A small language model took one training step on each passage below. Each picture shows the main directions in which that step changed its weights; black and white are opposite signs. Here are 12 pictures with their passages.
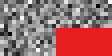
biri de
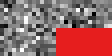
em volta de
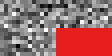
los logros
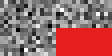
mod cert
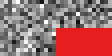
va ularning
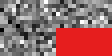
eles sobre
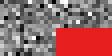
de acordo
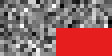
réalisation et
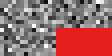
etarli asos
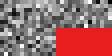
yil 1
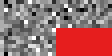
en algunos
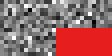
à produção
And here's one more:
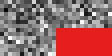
in capo
